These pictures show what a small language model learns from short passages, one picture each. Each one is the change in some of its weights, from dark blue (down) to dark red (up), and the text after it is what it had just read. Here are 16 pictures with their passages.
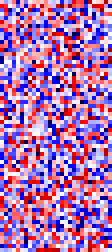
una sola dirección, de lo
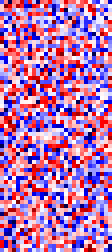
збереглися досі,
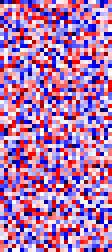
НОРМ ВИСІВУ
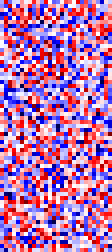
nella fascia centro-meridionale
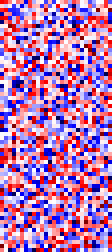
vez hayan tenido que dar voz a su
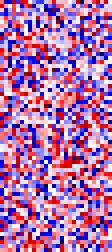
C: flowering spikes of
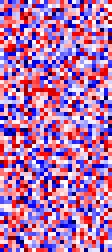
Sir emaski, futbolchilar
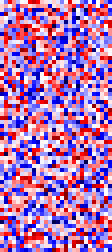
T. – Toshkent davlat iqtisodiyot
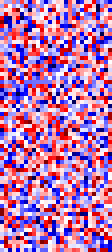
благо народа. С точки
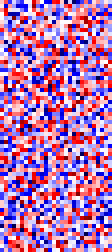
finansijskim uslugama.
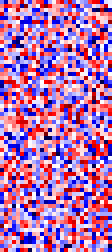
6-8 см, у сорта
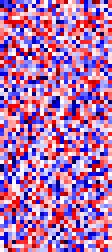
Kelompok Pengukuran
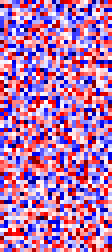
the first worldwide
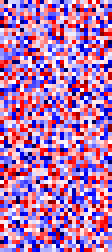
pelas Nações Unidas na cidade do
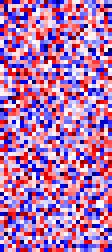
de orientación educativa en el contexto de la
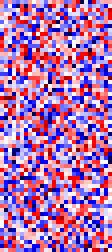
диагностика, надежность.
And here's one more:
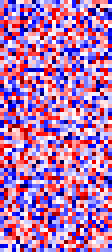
esa... Nega bunday bo'lib
